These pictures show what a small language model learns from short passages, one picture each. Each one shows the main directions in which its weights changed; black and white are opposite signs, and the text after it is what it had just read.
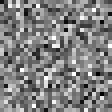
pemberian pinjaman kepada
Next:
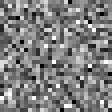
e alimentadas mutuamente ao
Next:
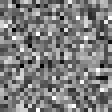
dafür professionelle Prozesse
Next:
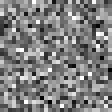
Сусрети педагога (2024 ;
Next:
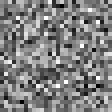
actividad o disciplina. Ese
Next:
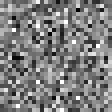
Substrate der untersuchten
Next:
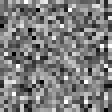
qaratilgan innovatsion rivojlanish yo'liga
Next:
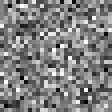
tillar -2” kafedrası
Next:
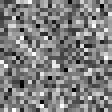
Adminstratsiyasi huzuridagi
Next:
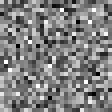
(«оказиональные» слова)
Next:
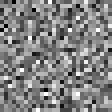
attributed to the character of Amir
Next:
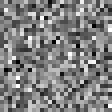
70 % dintre piese au fost realizate
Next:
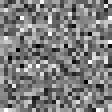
jaren is er veel discussie
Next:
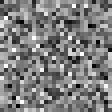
врожденных познавательных
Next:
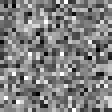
що робить навчання більш
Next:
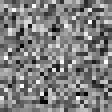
C. C.; COSTA, C.
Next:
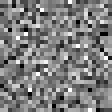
etilishi va nostandart yondashuvlarga
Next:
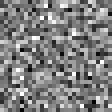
zona criticii literare, dar care
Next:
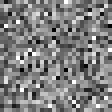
have a *right*, or *human
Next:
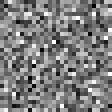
экономить затраты на содержание
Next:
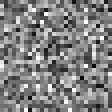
A Literature Review. *Education
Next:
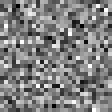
politique à laquelle les communautés
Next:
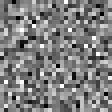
e Neves (2019) ao tratar
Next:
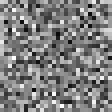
sofrem e expor uma visão
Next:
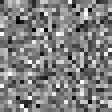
същите опрашители
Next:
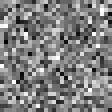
они не делятся своими
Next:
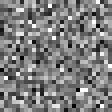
era assado na fogueira,
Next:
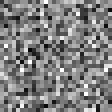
menggunakan kuisioner berbasis
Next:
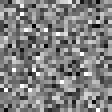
l'Etat est le seul
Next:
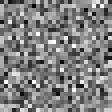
as a unique pattern of physical
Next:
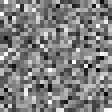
ma'ruzasida to'liq
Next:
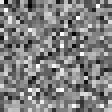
poygir kelgan. Dastlab
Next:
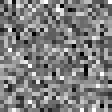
kesejahteraan yang menemani
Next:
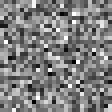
уход, рождение и
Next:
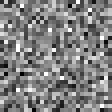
JP, Glower DD,
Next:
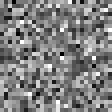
em especial em instituições de segurança.
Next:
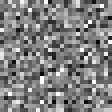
BM'nin hazırladığı 2000
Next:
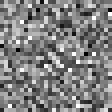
się tu retorycznej
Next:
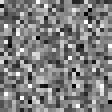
este sentido, la prueba pericial
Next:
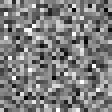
la vida cotidiana de las personas.
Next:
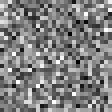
asosidagi sheriklik Foyda va
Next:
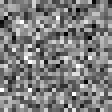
в образовании. Сильные
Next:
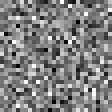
foydasi uchun emas, balki ular
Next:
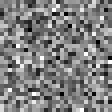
манбаига айланиб
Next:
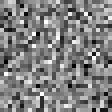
25 kwadratów sieci
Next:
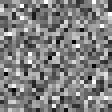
aktuellen Metaanalyse
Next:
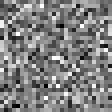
// Наука, инновации,
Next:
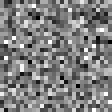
o solo. Esses locais são o
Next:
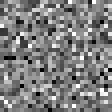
его осложнений Украинского
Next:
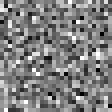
pasangan suami istri untuk mengatur
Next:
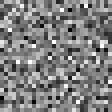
создания интегративной среды
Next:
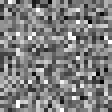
e Ensino médio (artigo
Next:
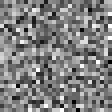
vositalari kabi metodlar yetarlicha
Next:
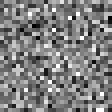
نیز هدایت را
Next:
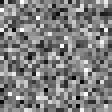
a pesar de todos los avances del
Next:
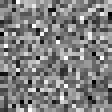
communication digitale par les influenceurs sur
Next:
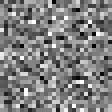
dos años después, el 8 de
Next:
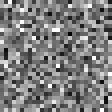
de control MPC lineal consideró
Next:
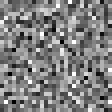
гр эканлиги аниқланди.
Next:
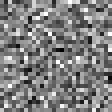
esportes náuticos relacionados com
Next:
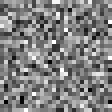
выводы о проблемах в условиях.
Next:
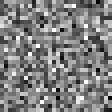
выступает как платформа для
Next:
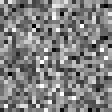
asarlar va janrlar orasida eng
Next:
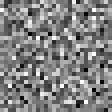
comuns de dois conjuntos
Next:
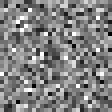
Definición de características del modelo de
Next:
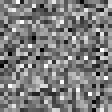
energética justa. Por tanto, analizar
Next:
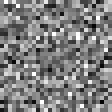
qanday imloviy xatolar
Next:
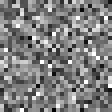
ongimizni shakllantiramiz.
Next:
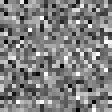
no cuidado com a Fístula
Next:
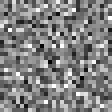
aytishimiz mumkin. Ushbu maqsadlarni
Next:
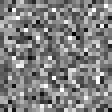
SHARElah. "berbagi
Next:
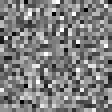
асосда яратилган навлар ишлаб
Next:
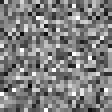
tidak berarti ada kontradiksi
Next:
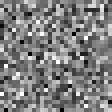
рынке. Китай реализует
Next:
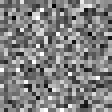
tantos recursos tecnológicos disponíveis,
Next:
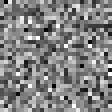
qaratilayotgan bo‘lsa,
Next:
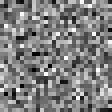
prestataires de services sur
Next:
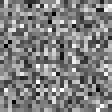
2. Mehnat qilgan odam
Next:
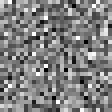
concentram em estratégias de
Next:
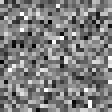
вещей [4, 5]. В результате
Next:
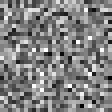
seperti pada Gambar 3. Dari gambar
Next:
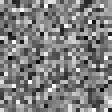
C. SILVA, L.
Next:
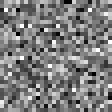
\times ((5 \times
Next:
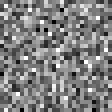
masyarakat di Kelurahan
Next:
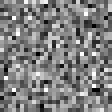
tavsiflanadi. Maktabgacha yoshdagi
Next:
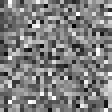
Biroq u o'zini
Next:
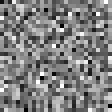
Kasallik uchinchi davriga
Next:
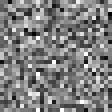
critérios para seu planejamento, desenvolvimento
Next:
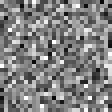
же Лёб пытается
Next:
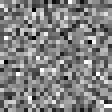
de trabalho tornando-os mais
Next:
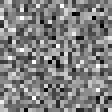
pimpinan berupa penetapan
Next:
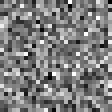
нет губно-губных
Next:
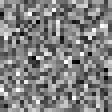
билиб олишига туртки
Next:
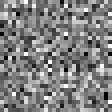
культурно-цивилизационного развития
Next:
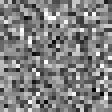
söz konusu âyeti klasik
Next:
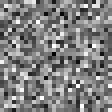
Это проявляется, прежде
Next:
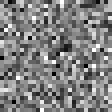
3. Adewoye,
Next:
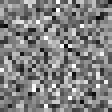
Ключевые слова: бандурное
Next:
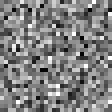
digital technologies. It substantiates
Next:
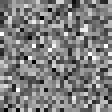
kelimesinde vasl yapıldığı
